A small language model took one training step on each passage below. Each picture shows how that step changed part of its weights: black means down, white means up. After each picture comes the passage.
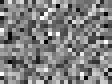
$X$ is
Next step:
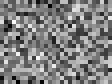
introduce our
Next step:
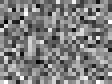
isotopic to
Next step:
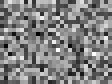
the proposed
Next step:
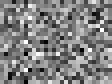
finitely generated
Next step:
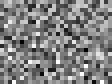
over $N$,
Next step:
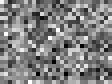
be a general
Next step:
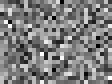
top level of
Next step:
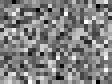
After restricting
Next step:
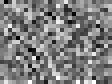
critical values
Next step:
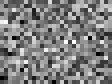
we are going
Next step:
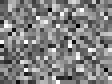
\quad s's
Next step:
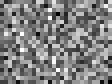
satisfying the
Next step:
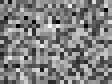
the redefined
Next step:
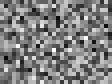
2$ and
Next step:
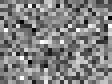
Forms in the
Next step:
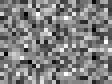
To state
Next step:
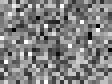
thus preserving
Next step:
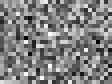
since the work of
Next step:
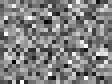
dense in
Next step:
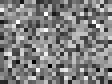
assume that the
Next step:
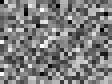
$V$ by
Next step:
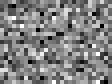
did not
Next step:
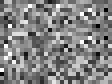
\item In both
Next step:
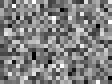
and contains our
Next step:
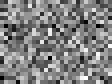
is a rational
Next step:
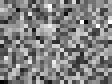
the other hand,
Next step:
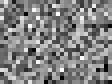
an algebraic
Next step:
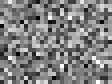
we stated in
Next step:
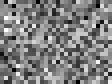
for oriented
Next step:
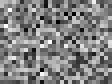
a suitable
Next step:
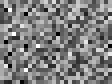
respect to an
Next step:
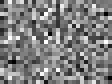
$s$ is
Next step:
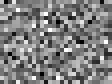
wave and
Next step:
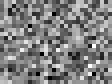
The constructed
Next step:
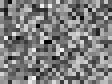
an additional
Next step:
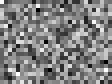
direct sum of
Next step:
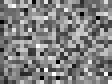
work of the
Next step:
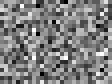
Notice that
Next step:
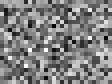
two short
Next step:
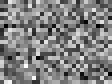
is a good
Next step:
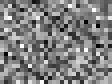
first column.
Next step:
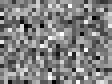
$p \in
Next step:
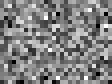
one further
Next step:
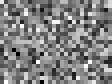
introduced by
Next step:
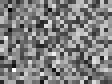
it follows from Lemma
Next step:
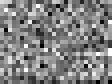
{\it The closed
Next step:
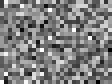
done when the
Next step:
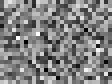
in the scalar
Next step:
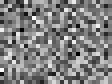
\to T
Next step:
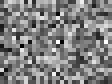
the Gauss
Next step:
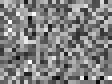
with zero initial
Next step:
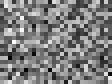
and with respect to
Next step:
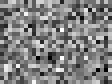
the map is
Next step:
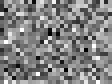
that this is a
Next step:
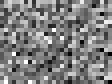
the modular curve
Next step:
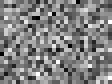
discussed in
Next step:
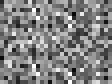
proof can be
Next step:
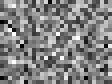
of edges of
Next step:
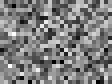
theory of minimal
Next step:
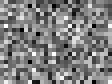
From the
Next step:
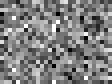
$\sigma Rn
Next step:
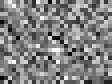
of a related
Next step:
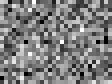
denote an algebraically
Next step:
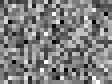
Let us now approach
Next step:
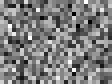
radii of
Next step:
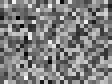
homomorphism of
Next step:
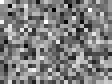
some new symmetric
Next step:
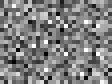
solution $X$
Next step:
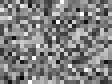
method. Note
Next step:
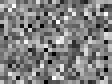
G$. A pair
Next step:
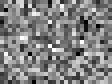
and is transverse
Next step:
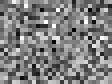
we trivially
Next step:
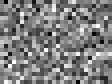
\] The map
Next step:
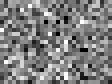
be viewed
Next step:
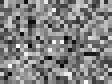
to call
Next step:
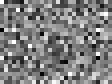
S$, where
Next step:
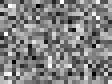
than theirs as
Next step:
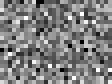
show that the
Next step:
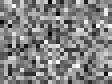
of polynomials with
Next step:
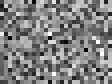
that satisfies the
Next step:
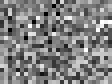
this iteration
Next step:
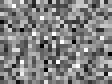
of $\ell
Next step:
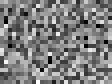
is generated by
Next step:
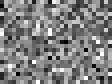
that is,
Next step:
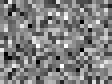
infer from
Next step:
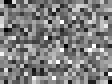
for distribution
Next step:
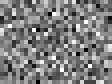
also connects
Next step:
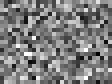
over a ball
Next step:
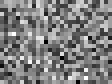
such examples.
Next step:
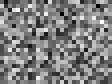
from the integration
